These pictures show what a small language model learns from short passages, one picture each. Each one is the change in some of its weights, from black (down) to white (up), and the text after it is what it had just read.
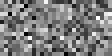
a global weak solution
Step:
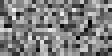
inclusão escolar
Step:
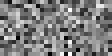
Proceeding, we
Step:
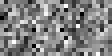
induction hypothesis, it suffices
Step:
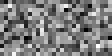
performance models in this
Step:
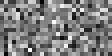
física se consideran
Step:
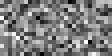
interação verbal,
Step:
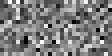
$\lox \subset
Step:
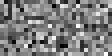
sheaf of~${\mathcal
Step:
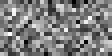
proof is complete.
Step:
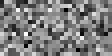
bo'lib xizmat
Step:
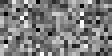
in Dabie
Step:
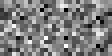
such that % %
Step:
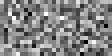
la ejecución
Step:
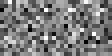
+ n \geq
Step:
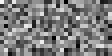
espantar o
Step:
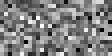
be set to 1 for
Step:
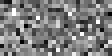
The results we have obtained
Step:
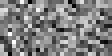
Thus, in total,
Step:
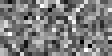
У всіх
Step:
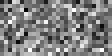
can be seen as
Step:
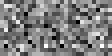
і рівня
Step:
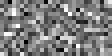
metric -- see Appendix
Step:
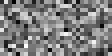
son las actividades
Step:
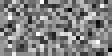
della vita
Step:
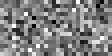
comparable to, and
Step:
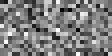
real constants $\delta$
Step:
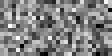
funcionales y
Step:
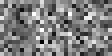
arrive at
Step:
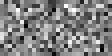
and 3 are never
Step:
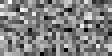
inson resurslarining
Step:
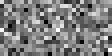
políticas para formação
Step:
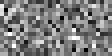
pacientes tenía este
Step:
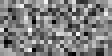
ve amenazadas
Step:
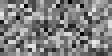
contrario di
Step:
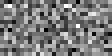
determinant depends on
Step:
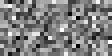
частности, в
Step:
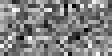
- Doctor of
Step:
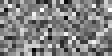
esa aynan
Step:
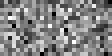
olish, uyni
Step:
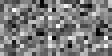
simplest approximation
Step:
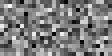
conditions on the choice of
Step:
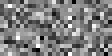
uma educação que
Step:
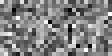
с нацией и
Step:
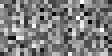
(ab a)c
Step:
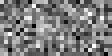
not depend on the specific
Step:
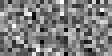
$\sum_{\lambda =
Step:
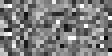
Закон о
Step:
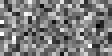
diterima dan
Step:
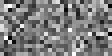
solutions of the different
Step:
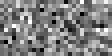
comunicación, los
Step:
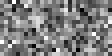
slight deviation
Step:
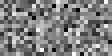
for the densities
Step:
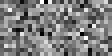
a tangency point between
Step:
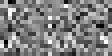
bağlı olarak
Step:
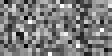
countable set of
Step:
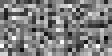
da água foram
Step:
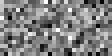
disciplinadores das
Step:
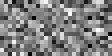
That is, the
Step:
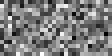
des données
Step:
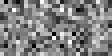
well known, the
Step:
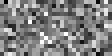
ijod qilgan
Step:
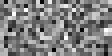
elemento de análisis
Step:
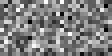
devem ser
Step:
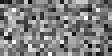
to note that our problem
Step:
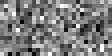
irreducible representation $\rho$
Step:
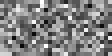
при обжиге
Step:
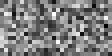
organisaties per
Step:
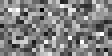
before the first stone
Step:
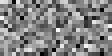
y sustentable
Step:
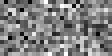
possible by the lines and
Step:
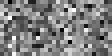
, le passage
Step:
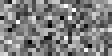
формування на
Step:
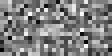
a 3 anos, é
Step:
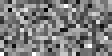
основываясь на
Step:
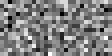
arte e cultura*,
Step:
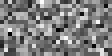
be the open unit
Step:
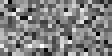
didik yang di
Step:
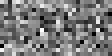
The remainder of this
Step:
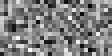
propiedad), para
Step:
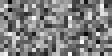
22. Elektr
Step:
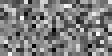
systems to simplify the
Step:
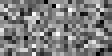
dotsenti -
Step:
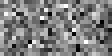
uning daromadi
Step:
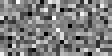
$\theta$ such that
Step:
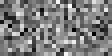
of $L$ and
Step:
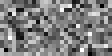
linear complex structures on
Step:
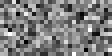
ele resgatou
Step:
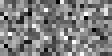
har qanday
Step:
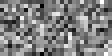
in a coordinate system close
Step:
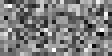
using elementary calculus
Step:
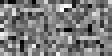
linear estimators.
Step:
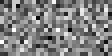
(Aniyar de
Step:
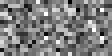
\draw [line
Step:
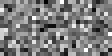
one sided omega
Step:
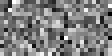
In this paper we consider
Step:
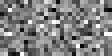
two Lie brackets
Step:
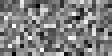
for 1/x and
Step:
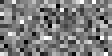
|\langle \A
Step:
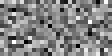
lain: No
